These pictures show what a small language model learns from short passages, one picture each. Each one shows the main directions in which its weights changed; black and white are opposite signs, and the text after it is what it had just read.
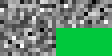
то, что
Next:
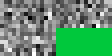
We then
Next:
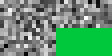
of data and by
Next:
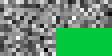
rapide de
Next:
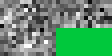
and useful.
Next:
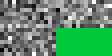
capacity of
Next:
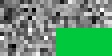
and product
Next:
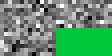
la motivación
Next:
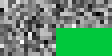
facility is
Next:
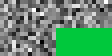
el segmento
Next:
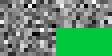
for universities
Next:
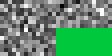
history to
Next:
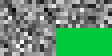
to the VA
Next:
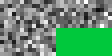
of Mental
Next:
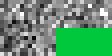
and phloem
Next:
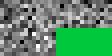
and it leads
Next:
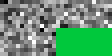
the standard
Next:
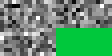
a person a
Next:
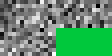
has been told
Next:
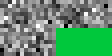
Por isso,
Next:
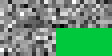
cost of
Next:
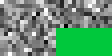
investigated in
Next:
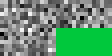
in increasing
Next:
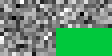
likely to
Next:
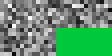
pensamento e
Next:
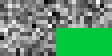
resonates with
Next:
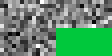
дар ин
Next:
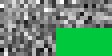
track of which
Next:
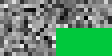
and very
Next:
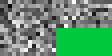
modern one
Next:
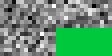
te weinig
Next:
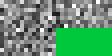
are new to
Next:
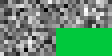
el potencial
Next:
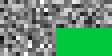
su versión
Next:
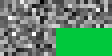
PQ –
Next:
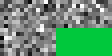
cura di),
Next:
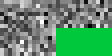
When the
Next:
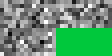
las actividades
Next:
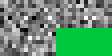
Fig. 3
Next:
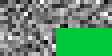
length is
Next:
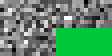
of production and
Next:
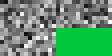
the sum of
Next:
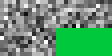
heading time
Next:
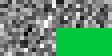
their peer
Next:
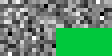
a possible
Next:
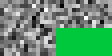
las variables
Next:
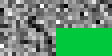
que viria
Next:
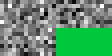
a programação
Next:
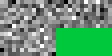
et al.,
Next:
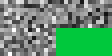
rule of
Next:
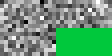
flow is
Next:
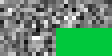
of all these
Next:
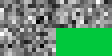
anterior y
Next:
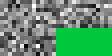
vida de una
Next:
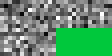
a critical
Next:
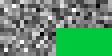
were used as
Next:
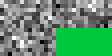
are designated
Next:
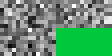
que en el
